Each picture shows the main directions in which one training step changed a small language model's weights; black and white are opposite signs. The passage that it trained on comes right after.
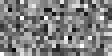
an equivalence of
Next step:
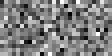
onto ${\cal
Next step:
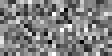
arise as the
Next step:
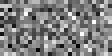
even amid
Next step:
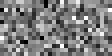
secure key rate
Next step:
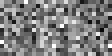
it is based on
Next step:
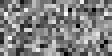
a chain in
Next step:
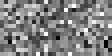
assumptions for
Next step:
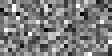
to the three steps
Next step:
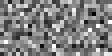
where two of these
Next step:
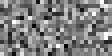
smoothness parameter
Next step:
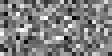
of the observing
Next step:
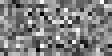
phase on the
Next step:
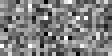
an integer,
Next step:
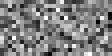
identical up to
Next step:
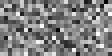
that the TW
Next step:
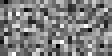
$\alpha$ (top
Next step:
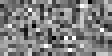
win even if
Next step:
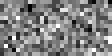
partner. The
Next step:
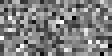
model is trained on
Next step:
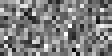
In the opinion
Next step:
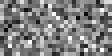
straight lines and
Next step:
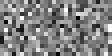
designs in more
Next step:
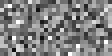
event partitioning
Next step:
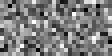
and $\circ$ are
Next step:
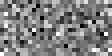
and performs the
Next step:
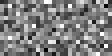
for every $u$
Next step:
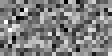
commands with a
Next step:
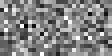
on a system model where
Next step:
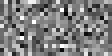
the procedure.
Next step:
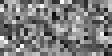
trace can, in
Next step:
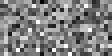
it turns out
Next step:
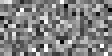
for each neutron
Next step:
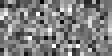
catalog of
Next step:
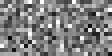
being equipped
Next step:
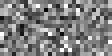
take the form:
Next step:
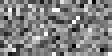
time that would be
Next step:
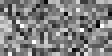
the relationship
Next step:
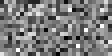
theorem, we
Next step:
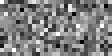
inside the
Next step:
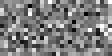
laminates and
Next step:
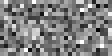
level while negatively
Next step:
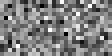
smart network
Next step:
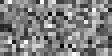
Port System
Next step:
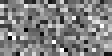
shown in Fig.
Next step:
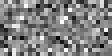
be colored with
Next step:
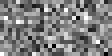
how this data was
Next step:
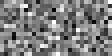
of conflicts
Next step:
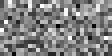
key results.
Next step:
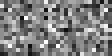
approximate identity
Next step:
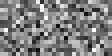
\noindent {\small
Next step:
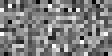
in low yield
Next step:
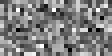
at future
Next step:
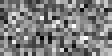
which excels
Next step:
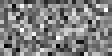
of the DEC
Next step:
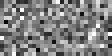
atoms make
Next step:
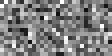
chosen path
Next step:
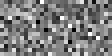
40 minutes
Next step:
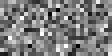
neglected by
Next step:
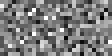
differ significantly from
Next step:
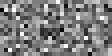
to achieve
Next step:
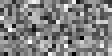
submatrix formed by
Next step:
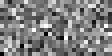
an isolated
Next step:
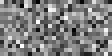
and visualization
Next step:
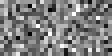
of document
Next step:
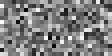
reported lack of
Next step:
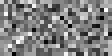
type of document
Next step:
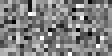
terminations of the
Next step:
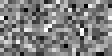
a fleet of
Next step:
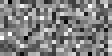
605 of the three
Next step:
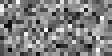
either at the
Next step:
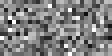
coherence is
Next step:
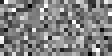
Areas under
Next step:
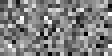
Form of transport
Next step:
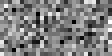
The result of one such
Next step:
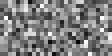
We start with the
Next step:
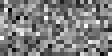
minimizing the
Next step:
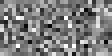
function. It then
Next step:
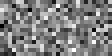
counting functions
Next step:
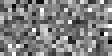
present: it also
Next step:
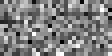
that each of the top
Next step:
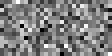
le graphe.
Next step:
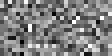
However, we just
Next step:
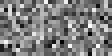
the second part of the
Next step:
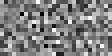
theory where there are
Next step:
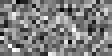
of errors is
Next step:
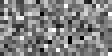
standard. Then using this
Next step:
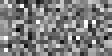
huge amount
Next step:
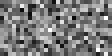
bits. This approach
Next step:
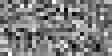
a module
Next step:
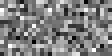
$M, \sigma
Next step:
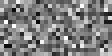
integral formulas},
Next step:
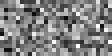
... Table
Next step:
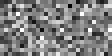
of $\gamma$ and
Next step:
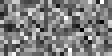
is described by a
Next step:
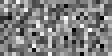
$E \mod
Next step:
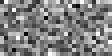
of Texas
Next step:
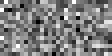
found to be associated with
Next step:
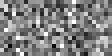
be a continuous,
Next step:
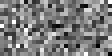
not correlated
